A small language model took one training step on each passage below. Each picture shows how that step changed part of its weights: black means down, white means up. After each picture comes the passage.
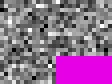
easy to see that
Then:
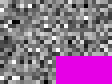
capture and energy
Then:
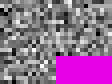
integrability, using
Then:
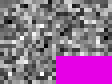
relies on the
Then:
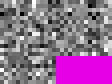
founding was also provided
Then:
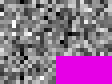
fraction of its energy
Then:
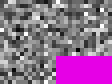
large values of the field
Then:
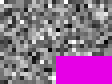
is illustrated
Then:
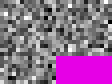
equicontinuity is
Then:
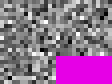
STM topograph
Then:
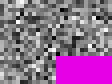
the files {\tt
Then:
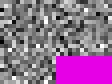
sorceress, the
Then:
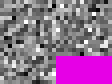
the closed-loop
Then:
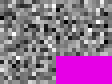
measured S- parameters.
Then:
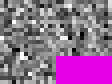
a cycle
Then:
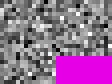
In our study, in both
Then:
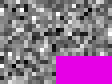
internal (Elke
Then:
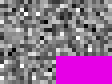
lock with each other and
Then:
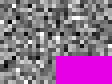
{\it Fermi
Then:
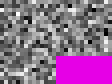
input signal is
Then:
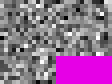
by the ratio of
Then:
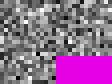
of stands showed
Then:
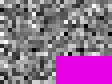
are derived from the following
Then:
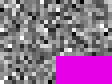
by some algebra we can
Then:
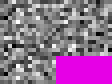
potential to increase the
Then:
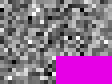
structured as follows. We
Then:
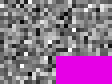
central force of the
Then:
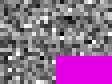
binary sequences
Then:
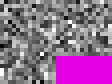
& \noff\ range
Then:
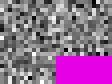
Statement: The
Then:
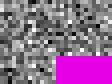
code tree.
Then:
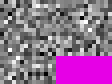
almost everywhere
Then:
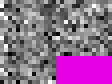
are produced by a system
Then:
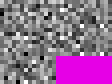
the groove.
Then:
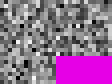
a lecturer at
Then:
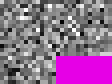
largo de las
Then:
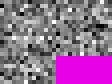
In order to take into
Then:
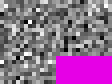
is locally dually
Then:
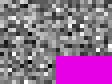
distribution is contrary,
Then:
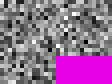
the velocity is
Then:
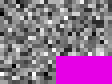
the works of K.
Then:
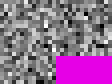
for trawlers
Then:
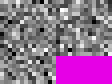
the $R$-vector
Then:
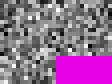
algebra homomorphisms
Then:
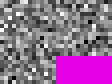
the opposite
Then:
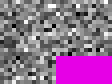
applicability to a
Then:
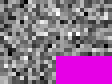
of reduction. Such
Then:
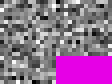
using the generated response
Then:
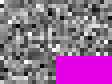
The details are
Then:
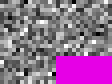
of infrastructures
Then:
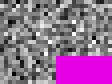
three members of the
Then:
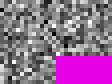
we study \emph{a
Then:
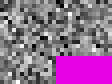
the criminal
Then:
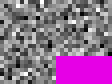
we give three local
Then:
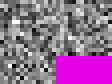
and convergence as a
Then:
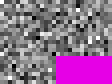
isomorphic as objects
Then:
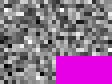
the properties of the solution.
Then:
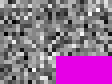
is different from the case of
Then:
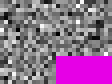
probability of running
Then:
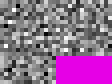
These investigations
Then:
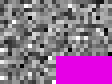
prescribed by
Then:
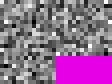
found, a consistent
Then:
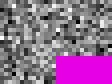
such pair of symmetric
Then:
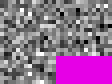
Bhabha process at
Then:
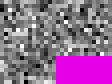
gluon Debye
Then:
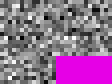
The failure to
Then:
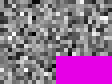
and continued practice
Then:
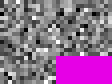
of Kloosterman
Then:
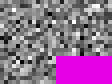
are Walsh functions.
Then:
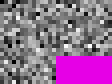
the crossover between a
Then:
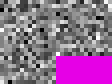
from the facts that
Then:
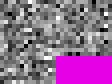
problems discuss below
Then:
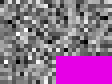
and W. Seith
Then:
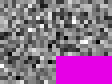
water contact
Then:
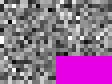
units. The number of
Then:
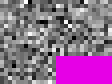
of Science,
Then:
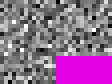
of pausological behavior
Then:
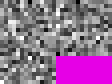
generality) that $I
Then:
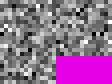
authors described a
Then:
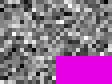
splitting methods in
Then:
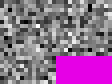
the total transfer matrix
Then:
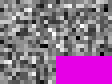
from radio up to
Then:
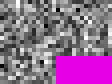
flow Leaky
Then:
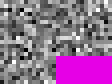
is a design parameter with
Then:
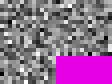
to obtain it in a
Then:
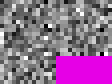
and $\mathbf{y}$
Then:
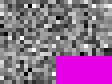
matrix with~$m$
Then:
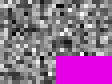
commonly present that
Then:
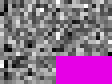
magnetic exchange
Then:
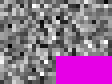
for publication
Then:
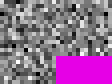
bins. The gray
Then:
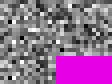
resources, and the
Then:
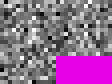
urine after being
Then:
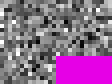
if $X$ or
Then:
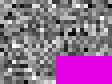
shows the best fit
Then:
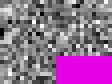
of titanium
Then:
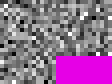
squares in
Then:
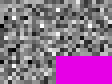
$$\Delta E =
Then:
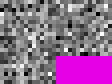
your heating source
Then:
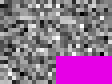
of any commercial or
